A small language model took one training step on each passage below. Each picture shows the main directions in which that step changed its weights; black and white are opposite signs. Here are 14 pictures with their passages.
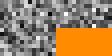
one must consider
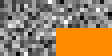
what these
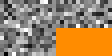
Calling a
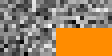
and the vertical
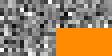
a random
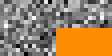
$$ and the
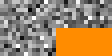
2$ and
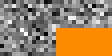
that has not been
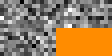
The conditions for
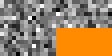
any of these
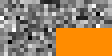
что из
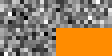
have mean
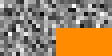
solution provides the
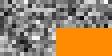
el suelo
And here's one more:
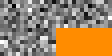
is sold at
